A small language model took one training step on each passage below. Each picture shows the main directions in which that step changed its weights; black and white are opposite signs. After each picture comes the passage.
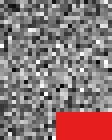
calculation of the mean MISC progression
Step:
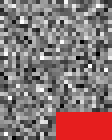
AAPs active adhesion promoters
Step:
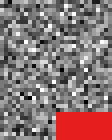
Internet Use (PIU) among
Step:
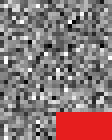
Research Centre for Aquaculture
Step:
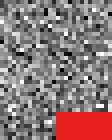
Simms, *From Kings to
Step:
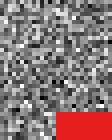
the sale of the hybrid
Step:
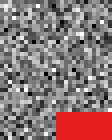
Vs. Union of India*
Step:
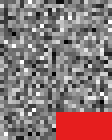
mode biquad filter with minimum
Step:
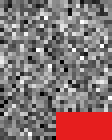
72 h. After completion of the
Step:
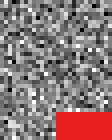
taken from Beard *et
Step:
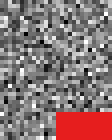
and producers. It's worth
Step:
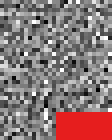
by very interesting technological innovations. The proper
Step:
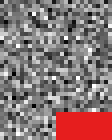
by Raupach et al. [15],
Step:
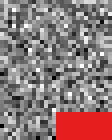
goes on demonstration is still the
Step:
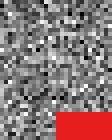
It can be tedious, but it will
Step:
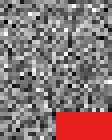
encourage farmers to implement modern technology
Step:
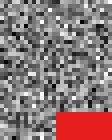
City about third molar impaction
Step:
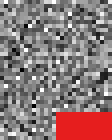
and later using Gene Mag Viral
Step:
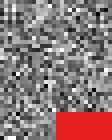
participants were almost in a normal
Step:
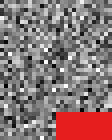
all the speakers in the film are
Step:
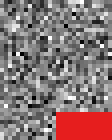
5 initial contribution V0.7
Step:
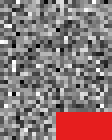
self-finance their therapy.
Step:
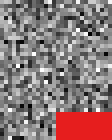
occur in parts of the DNA that
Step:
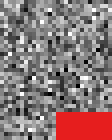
restricted boltzmann
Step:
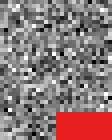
conduct of classes through the placement of
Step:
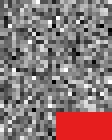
cholesterol concentrations, according to
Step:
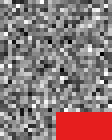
are associated with the policyholder's level of
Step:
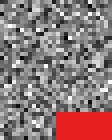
unidentified snake could be
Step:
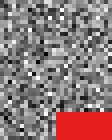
rDNA sequences were included from
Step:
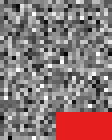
model for solving aggregate
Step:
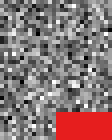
really long years to evolve the modern
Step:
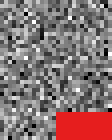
Data Encryption Standard was found
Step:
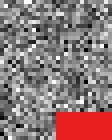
differ greatly in terms of the
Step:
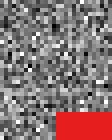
(from start OHCA to
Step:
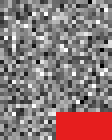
polymorphisms are important for
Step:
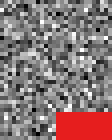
collector using oversize reflectors,
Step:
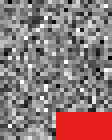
above 80% accuracy in the test data
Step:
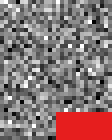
is then: How is this done? In
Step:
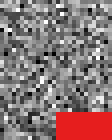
statistical analysis of the data and wrote
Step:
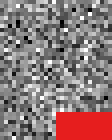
that differ from regular classes, and the
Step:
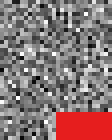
also you are painting yourself as
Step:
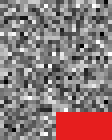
If the solar wind charges
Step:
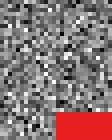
that organizational culture is a pattern
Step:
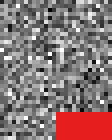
management strategy, and of the planning
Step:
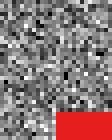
slaughtered in the public
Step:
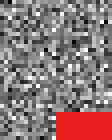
tokenizer how to combine
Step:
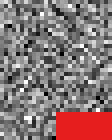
silver nanoparticles and its
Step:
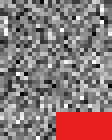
Impact tip diameters
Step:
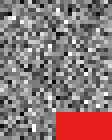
open market operations are tools used by all
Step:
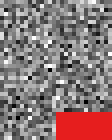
acid as the fission product. 8.
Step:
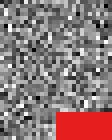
Updates: Our research team will
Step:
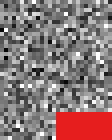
cognition differences. As the result,
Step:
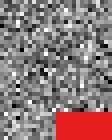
in this study, there is not a significant influence
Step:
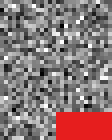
bases which are used in these tools are
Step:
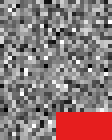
One example of such cooperation occurred
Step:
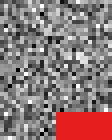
The Faculty developed a quality assurance
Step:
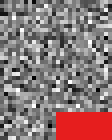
early heart disease detection.
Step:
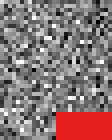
Earth’s ellipsoid.
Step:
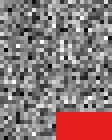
such as grading, giving constructive
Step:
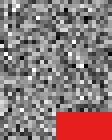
questionnaire designed by the researcher
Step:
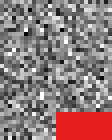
the Functioning of the European Union
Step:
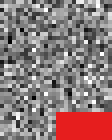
major food source of these vectors
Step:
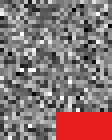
the answers differed, we found
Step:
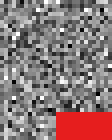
network, the OTDM and SCM
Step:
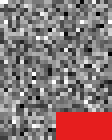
soft masks, explained in Section
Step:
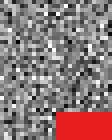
installation and extension ability and increased
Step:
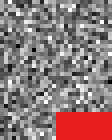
process aspect of performance, that is,
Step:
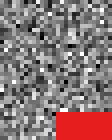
errors such as lexical,
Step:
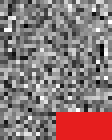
of the “l-th” event with the
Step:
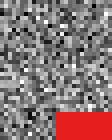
financial resilience. A higher MPR
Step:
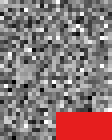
Academic Performance Scale
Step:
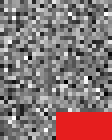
factors leading to failure of the
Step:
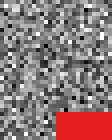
next section can only be coded based
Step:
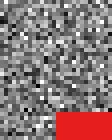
orifice fluid damper has been
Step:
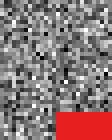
1 D-I). Consistently,
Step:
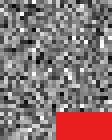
restorative materials have stimulated an
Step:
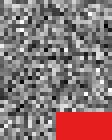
Solutions Network (SDSN),
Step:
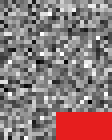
was carried out in collaboration between both
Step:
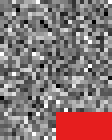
in a paper cup. The netting
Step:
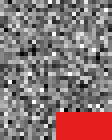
from a power source and store the charge
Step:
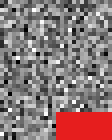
Northern Province have to
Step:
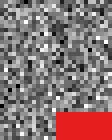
properties of a generalized Fibonacci
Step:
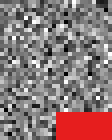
recycling (substance flow
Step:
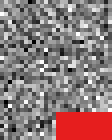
delivering the information or process on the
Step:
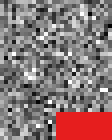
educators, problems encountered by educators
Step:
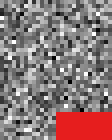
the use of alcohols, and
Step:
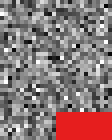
therianthropic i.e.
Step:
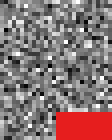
interpreting the results (Greco et
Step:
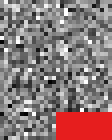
has been an active research topic in recent
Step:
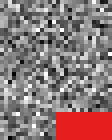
for model and correlations for the specific application
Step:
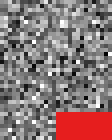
and ODI clinical outcomes were similar
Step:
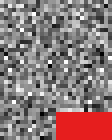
such as bricks, granite and
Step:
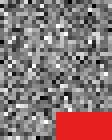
concentration, combined effect of pH and
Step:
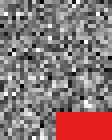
affect farmland ecosystems,
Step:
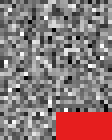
constantly which might enhance our
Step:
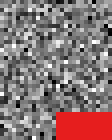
greater emphasis on dialogue
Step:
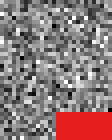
V., Mikolaiczak,
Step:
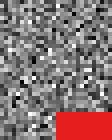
operating expenses, thus enhancing
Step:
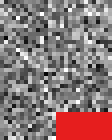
UAVs applications 4. Future
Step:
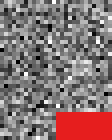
ensuring public safety and supporting critical
